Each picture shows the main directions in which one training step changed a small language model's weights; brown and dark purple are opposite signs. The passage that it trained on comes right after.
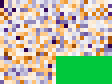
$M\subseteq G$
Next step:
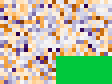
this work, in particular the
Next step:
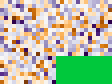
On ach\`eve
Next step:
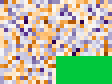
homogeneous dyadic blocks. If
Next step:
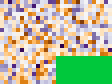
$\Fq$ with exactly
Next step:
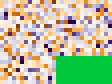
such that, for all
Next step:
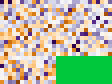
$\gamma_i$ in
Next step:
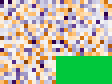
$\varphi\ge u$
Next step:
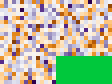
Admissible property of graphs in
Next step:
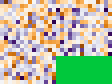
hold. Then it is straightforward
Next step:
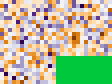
Mathematical Society.
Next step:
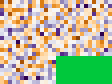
$n $ is large
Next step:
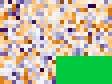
profile consists of a discrete
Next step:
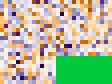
in the study of wall
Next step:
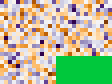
proof of the first inequalities.
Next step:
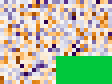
that is not fully contained inside
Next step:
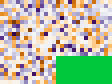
reciprocity law,
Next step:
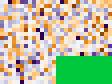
Between two consecutive curves
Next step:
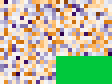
Since, $\beta_1
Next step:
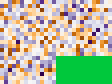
an $\in -$ optimal
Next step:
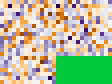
higher weight specializations are already
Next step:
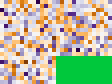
extensions of the 1-D
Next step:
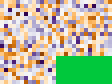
derivatives of the Hamiltonian function concerning
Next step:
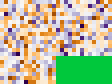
Since $g(t)$
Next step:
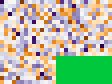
assume $r>0$
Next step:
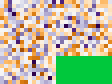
and the second term of the
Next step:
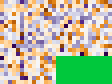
(wqo)} iff
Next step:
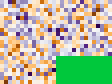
contractive when $M$
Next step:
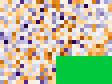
poly}(M)$ as graded
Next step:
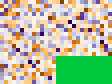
differentials can now be described
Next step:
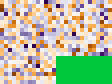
\Bk We claim
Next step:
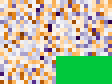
we consider the Adam
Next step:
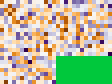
for each $a \in
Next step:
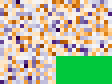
= \pm X$ one
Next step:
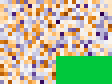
proceed we will need the partial
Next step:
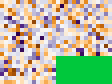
bounds of the regularized normalized
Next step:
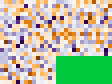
&\rightarrow &{\scriptstyle
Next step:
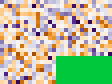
of nilsystems. This
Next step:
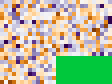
of the solution manifold, and
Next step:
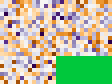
DD-LJ &
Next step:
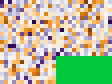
considered pathological, and
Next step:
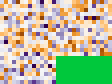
\A^\prime$ such
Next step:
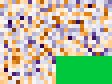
use for finding new geometric
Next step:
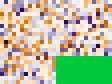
C=\emptyset$\ in
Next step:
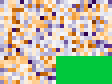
multiplied by zero. Now
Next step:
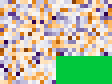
directly from the displacement
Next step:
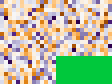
\cu\} \ee for
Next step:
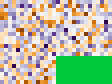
the values. Our main goal
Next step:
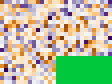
and 2.2 allow us
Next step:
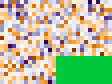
various parameter regimes.
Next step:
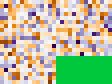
the semiclassical Hamiltonian
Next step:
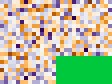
task here is the computation
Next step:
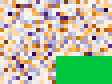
Part 3 of Theorem
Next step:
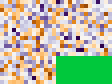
можно показать
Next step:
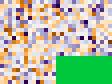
$C$ is a bundle
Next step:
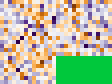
initial convex set of points,
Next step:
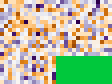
\begin{proof}\ Let
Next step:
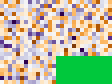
f}} \oplus 0
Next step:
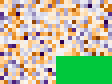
of the last mentioned connection.
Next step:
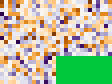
predetermined trajectories and
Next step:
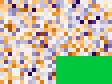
\infty$, so that the
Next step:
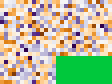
fields in terms of the corresponding
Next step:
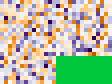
arcs tronqu\'es
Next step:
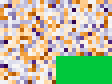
the tree. For a real
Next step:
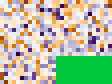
the greedy EIM
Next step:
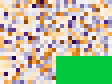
minus2pt \hbox
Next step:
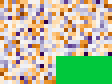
not contain a critical value of
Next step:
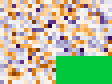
we show that upper bounds like
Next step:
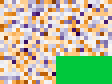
Theorem \ref{thm:
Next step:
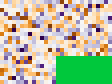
We perform the following set of
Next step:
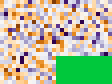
such that \[\mct
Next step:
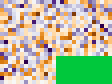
when $1\le
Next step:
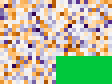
the validity of the
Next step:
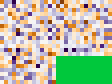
each load bus. By
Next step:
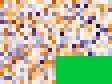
because we need the previous identity
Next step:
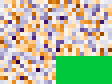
not be sharp, but are
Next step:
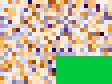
do so, denote the matrix
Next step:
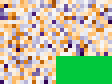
the representation space of the complete
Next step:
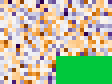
acts trivially (resp. as
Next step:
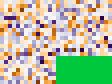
knapsack problem in
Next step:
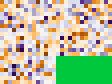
series with non\-negative
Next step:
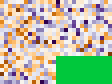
$a$ relative to the
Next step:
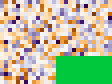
faces}. The maximal faces
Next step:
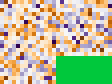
Let $M$ be the
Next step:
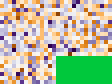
superficial similarity
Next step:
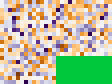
another vertex on the boundary,
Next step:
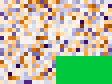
\ltimes \mh H
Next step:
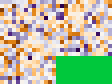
the codifferential
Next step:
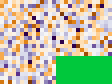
\fin \bigskip We will
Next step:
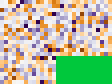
asymptotic approach, as in
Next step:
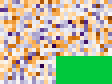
a complete set of recursion
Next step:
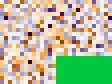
BV drift} In
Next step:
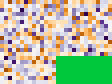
eventually becomes stationary. By
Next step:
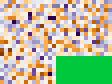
highlight that this type
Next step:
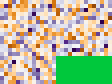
the energy tensor are quadratic in
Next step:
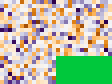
as ``small-block''
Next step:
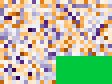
units and loads
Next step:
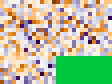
implies \begin{align*}
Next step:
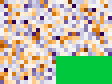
norm at most $ \lesssim
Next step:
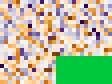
a section vanishes at two given
